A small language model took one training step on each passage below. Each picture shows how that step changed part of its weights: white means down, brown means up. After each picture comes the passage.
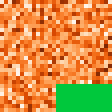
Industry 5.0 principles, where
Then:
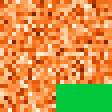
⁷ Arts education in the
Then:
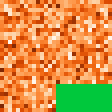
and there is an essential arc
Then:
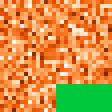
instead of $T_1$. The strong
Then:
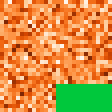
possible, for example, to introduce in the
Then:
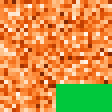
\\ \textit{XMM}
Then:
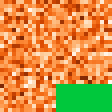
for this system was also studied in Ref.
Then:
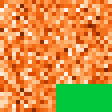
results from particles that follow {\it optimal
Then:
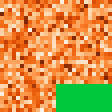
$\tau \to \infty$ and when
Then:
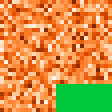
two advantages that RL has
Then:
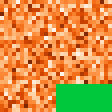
the multiscale process of cancer
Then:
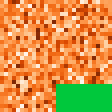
tons of CO2 equivalent. It is
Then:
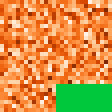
great interest is the constant presence of
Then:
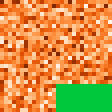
\cite{B2} to compute the
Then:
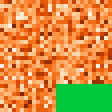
of a species $F$ is its decomposition
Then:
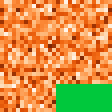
further reducing the drying time or reducing
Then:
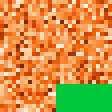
precision of an analytical method express the
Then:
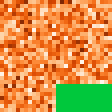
at 15 eV indicates the Ar peak in
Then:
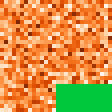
related to a structural phase transition coincide with
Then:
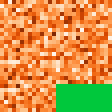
in the framework of infotaxis,
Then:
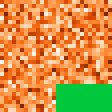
threshold in gravitational scattering amplitudes is equivalent
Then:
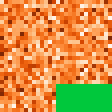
| | | | PhiPT the fraction
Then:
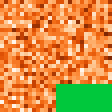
by $A/R$ the quotient set
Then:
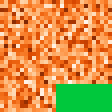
positive effects of hands-on,
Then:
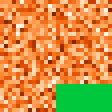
Part I, the first part of the theory
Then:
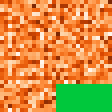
(including the displacement sensor) in
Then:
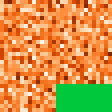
dwarf galaxy population of the
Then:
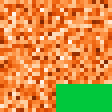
it is enough to check it for inclusion
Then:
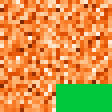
During Various Short Surgeries
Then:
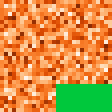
and pupil size and to test the null
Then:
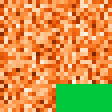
THREE RANKING
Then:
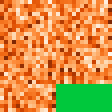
The measurements of the deep-inelastic scattering
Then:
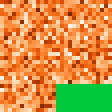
modulating channels. Moreover, under similar noise
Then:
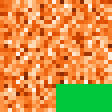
on the basis of a different input.
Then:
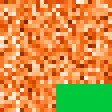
the Tutte polynomial. As in the
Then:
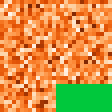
Riesz potential, an important inequality due
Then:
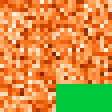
The set of functions $f$ from
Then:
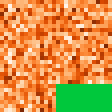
friability, hardness, thickness,
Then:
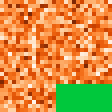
GMCs across different epochs
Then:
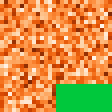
a uniform ferromagnetic ordering; a
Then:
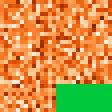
12.56$. We consider group-IV
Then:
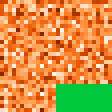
key role in the early diagnosis and treatment
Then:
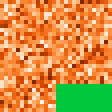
the old amplitude vectors with the newly
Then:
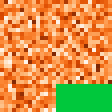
algorithm was fairly constant despite the increase
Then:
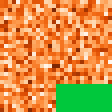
modes of the native channel for a given
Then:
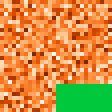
adjacency matrix, in which the
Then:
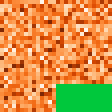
is smaller than the other two length scales in
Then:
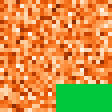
We give now a sufficient condition guaranteeing
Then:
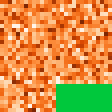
the result of a convolution of several factors
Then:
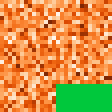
and $\bar{\nu}_e$ on
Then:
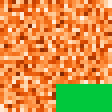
so the result follows by letting
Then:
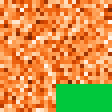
them or not. The crime of
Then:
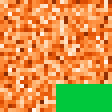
R.L. Moses,
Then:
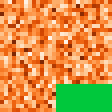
and then a little water was added to the
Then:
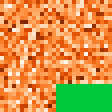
was 100%. Comparison between
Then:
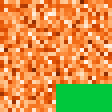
treatment errors and found a relationship between safety procedures
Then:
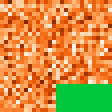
on Serum Calcium Levels
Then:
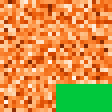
part of celebration.
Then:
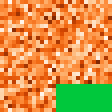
them, in a controlled populated area.
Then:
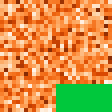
of the quasi-equilibrium distribution,
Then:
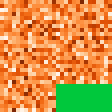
form to be implemented as a Markov process.
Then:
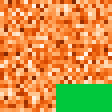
of the phase slips in Fig.
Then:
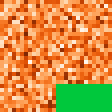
a control on the modulus of continuity
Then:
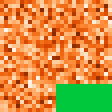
From the statistical analysis applying three different methods,
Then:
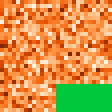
tools. The simulation and synthesis
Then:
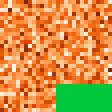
earths metal oxide as the
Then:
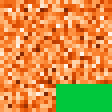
\hfill{\qed} Then, it suffices
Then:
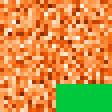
effect size of the variants it is correlated
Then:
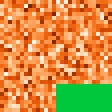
solution of the Einstein equation, the classical
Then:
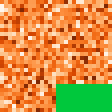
that represent position of classical system is not possible
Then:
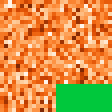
degrade the image quality. Figs
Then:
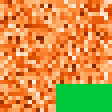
wondered what is the perspective for
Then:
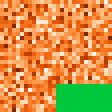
Conselho Nacional de
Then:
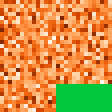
RUC Denmark Partner University
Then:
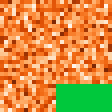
action on hoarders: The
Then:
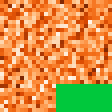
opposite near a pair of Dirac
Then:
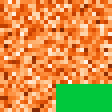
below the poverty line. This shows that income
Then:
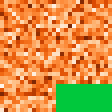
which triturated several times with
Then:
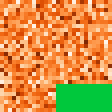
FEU students are driven to participate
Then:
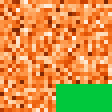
N6A 3K7, Canada
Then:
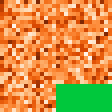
the equilibrium solution achieves the community maximum social
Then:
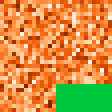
Onshore n.a. Survey
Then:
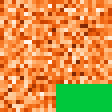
accuracy for modeling wear behaviour.
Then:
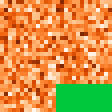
expansion in an oligopoly considering
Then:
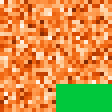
to impossible to check the considerable body
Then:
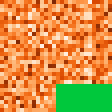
CTs (sCT) from
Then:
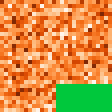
to surgery for acute
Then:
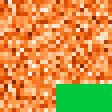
fairly good. The variational expression for
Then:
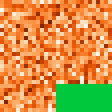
ratio. If $\Theta> 0$, then
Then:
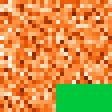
relationships between the coordinates and the edge
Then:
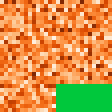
in the 1 quark $+$ 2
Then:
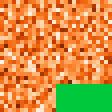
\ln (s)}=\lambda
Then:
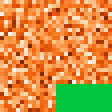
variable $\log{e_{n}}$. From
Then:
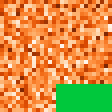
almost any characteristics of the reliability of the
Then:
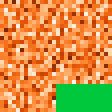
Communication Technology (ICT) to support
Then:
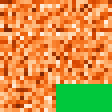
in 2015. These guidelines are
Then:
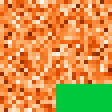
the leading logarithmic contributions. At the
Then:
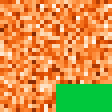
[12]. They are shown again in order
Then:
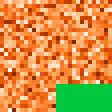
and $A$ are Morita
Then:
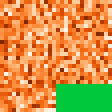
the horizontal axes of Fig.
